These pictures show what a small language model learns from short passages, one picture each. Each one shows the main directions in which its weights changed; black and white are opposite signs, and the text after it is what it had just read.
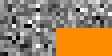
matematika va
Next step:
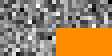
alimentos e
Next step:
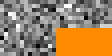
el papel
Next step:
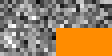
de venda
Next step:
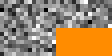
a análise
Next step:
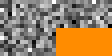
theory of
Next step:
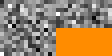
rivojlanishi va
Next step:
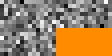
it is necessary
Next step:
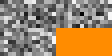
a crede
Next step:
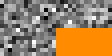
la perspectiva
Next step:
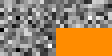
responden yang
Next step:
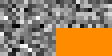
do Park
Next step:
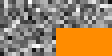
de tinta
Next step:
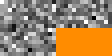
în postul de
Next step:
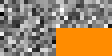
di atas
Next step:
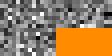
dan aspek
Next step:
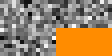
cultura como
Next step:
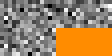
sobre todo para
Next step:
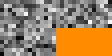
be made a
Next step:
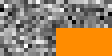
de ponto
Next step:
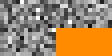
Sistema de
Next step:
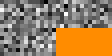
mehr einer
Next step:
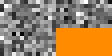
period in
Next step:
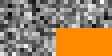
le milieu
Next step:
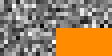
et tirer
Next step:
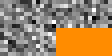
avete mai
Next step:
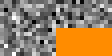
еще не
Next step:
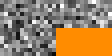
the home
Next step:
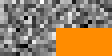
volume esta
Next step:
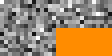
o custo
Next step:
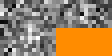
tabla 1
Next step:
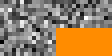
в исследовании
